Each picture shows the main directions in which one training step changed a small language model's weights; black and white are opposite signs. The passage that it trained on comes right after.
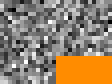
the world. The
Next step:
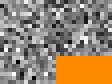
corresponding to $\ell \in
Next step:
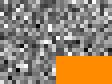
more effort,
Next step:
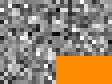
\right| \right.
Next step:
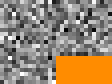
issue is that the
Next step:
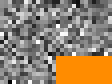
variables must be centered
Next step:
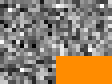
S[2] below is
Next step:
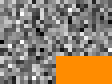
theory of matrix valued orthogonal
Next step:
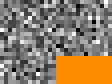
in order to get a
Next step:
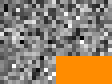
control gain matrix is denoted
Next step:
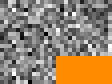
\noindent{\bf Remark
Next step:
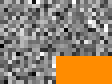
this approach is that the
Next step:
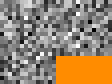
to ROmodel
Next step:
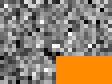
a large and natural class of
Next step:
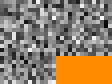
characterizes the graphs of
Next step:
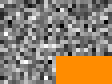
a totally convex
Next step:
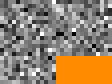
and divisible, as
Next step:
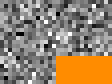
Moreover there exists an optimal control
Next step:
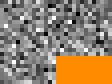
instantly and it has
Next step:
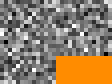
in the case of Case
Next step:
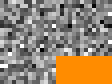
$\Theta_{R}$ are
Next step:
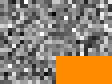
$\De$, the vector
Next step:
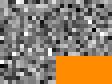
{\it Ark.
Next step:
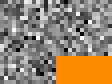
order to assess the
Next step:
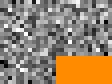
each $i\geq
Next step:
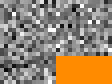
is defined by the state of
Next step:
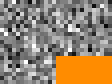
the lemma above, $
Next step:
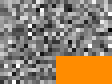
generates the derived category of
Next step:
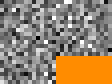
homology groups vanish:
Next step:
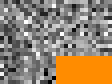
and only if any two corresponding
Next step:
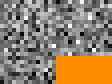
one of each ending at
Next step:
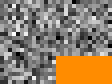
one. And we will
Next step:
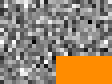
bit harder to
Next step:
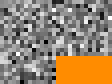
square matrices, the algebra structure
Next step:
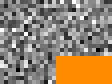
in terms of number of
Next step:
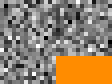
a different output function,
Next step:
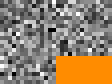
action of $T$ on
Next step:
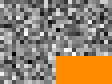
we may equally well
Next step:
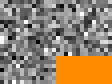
fully closed map of compact
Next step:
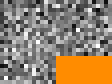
line arrangement is
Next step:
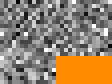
the standard pure even case,
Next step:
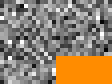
des singularit\'es
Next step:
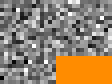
hyperbolic plane. Note that in
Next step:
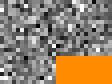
\quad 0\leq
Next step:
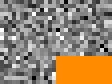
as geometrical, properties of
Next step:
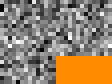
Carlo answers
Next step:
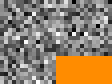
in an obvious way. The
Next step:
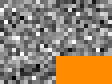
rigidity results for certain
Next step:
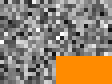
that there is a simple closed
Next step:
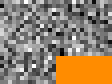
removed, it
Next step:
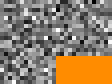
Recall the full subcategory
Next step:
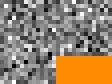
a solution framework for solving
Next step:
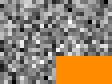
to have distance~$2$,
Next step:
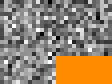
the remaining Mathieu
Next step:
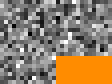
fixed. Suppose, for the
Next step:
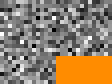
Note also that, by
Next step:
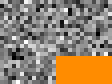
then $u = {\mathcal
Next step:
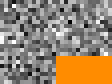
$Q'$ do not
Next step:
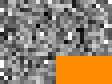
\N^s \times
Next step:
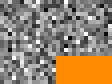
constant difference $x$. The
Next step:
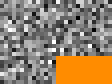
couple to a stationary
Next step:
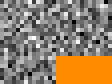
the linear programming
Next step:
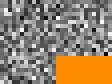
colouring rules of
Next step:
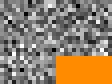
at the intersection points of the
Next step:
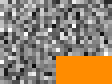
of discontinuous value
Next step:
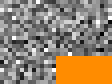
certain characterization of measured
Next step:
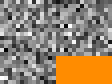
the rest of this
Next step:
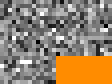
are not nilpotent.
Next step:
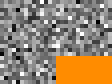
1 are equivalent to the boundary
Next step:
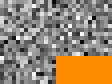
orbit of a configuration under the
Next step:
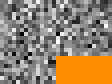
solution of a parametric optimal
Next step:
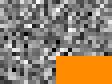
was developed to perform
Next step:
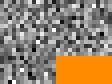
the multivalues of the
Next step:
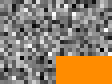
solutions for integer linear programs
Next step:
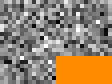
others; an account
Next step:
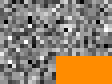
$$ are continuous, then
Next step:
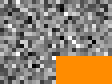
if \begin{itemize}
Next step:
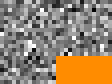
roots of elements satisfying $\Vert
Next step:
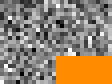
to incorporate fractional
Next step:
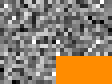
a new larger and smaller
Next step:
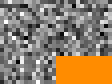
\noindent ii) If
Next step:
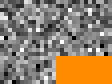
U}$ the continuation of
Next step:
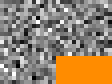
vertices in $V\setminus
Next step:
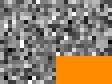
slightly fatter
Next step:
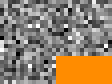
\Big ) \in
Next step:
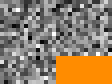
largest burning
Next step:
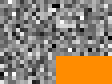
thin loop group
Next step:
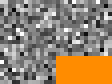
\dd z \quad
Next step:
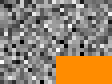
be a holomorphic function
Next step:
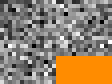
between the invariants in
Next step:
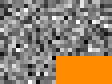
claimed. Finally, by
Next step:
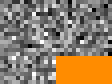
while retaining key
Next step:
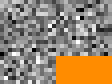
with Diophantus and
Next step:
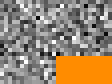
Finally it remains to verify
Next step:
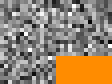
satisfies the conditions of Theorem
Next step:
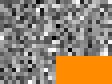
generates the values given by
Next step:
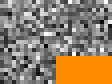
obstacle in extending
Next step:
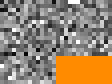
all $E$ and all
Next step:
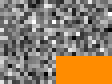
an integer-order variational
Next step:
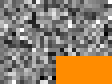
numerical data for the up
